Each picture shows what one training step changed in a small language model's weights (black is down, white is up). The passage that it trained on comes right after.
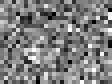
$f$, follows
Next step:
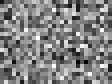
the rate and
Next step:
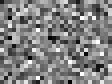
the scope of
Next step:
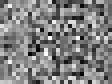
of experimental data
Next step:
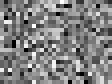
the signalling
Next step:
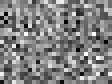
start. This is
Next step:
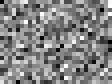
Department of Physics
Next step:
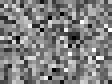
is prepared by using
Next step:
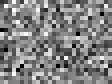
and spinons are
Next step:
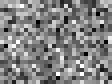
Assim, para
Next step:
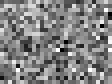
grade 4 and
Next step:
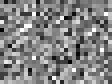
for the involved fields
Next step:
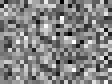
to measure the
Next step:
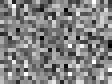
MT edited
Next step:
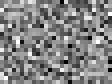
study proved that
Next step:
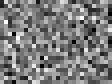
Cheng S,
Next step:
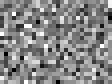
hazard estimate
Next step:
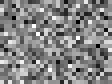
studies linking the
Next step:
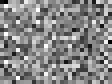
such damage and
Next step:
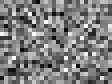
von LRS
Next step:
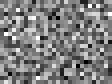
and Fair
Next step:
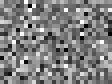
the light ray
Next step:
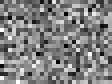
since scarce
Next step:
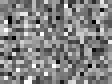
every university.
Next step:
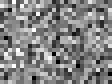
ones in the lower
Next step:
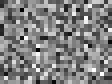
each can be found
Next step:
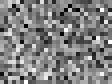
crop protection
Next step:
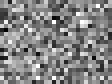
the report); and
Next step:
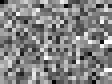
children and the treatment
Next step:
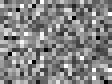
economic component.
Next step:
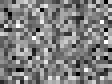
particularly in the current
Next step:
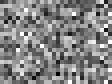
order to get detailed
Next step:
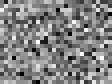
trade-off between
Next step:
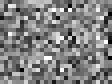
exhibited maximum
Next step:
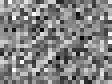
tectonic features
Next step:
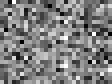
lightest chargino
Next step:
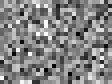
results show that
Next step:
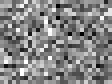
input validation.
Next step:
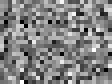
This paper is
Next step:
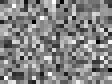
to chance,
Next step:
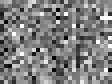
wrapped with
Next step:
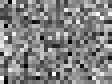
asosning bir
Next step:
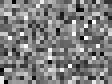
социальных групп
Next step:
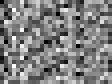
the number of
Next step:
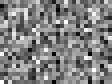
nuclear matrix element
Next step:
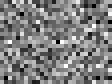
la mitad
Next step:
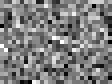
was ended
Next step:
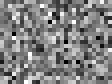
were collected from both
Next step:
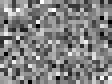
и состояниям
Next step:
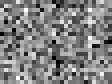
dominating at large
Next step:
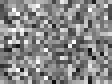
circuit model where
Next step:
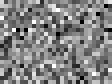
pulses is
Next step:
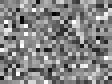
future leaders.
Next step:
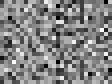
to be suitable for
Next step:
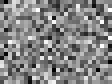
medical and para
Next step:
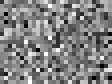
regard. The results
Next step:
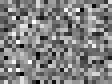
the orbit of
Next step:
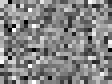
operatsiya va
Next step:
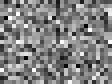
de vida para
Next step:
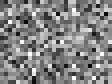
dans la vie
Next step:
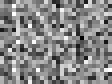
followed by the
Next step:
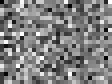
help constrain the
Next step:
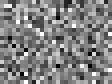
from fluctuation
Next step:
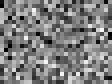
take to be a
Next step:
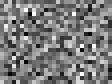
Fee Fee
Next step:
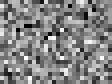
radio units during
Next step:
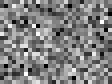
achieve the conditions for
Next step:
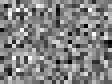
the pion decay
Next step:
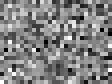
of democratic principles
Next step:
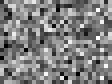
in the optical
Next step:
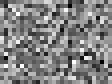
the reduction of the
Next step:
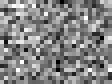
natural speech,
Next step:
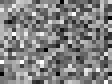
clearly demonstrated.
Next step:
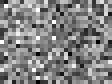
and transfer, and
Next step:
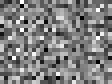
nativos que
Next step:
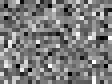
Transfer coral
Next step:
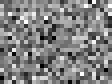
State Government
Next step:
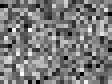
come M.
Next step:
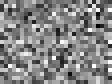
de apenas
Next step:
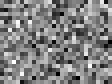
as illustrated in
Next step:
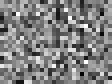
cases of varying
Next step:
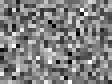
In the realm
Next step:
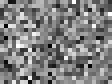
ҳал этиш
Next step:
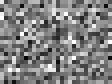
planes pueden
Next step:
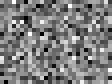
dokumentu z
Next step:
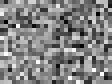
embedding of the
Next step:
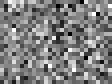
unit cell parameters can
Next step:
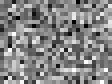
the inclined
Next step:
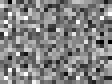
compound nucleus
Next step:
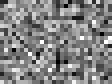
complications of
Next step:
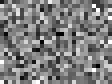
biohybrid direct
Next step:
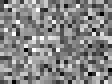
and beam
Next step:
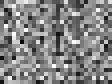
observed in the
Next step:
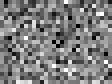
no domain wall
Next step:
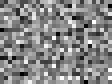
the complexities of
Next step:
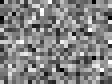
de los principios
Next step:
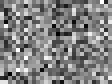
such as low
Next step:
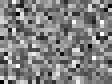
integratsiyasi -
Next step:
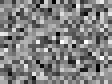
connect to system
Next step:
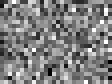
n$ and let
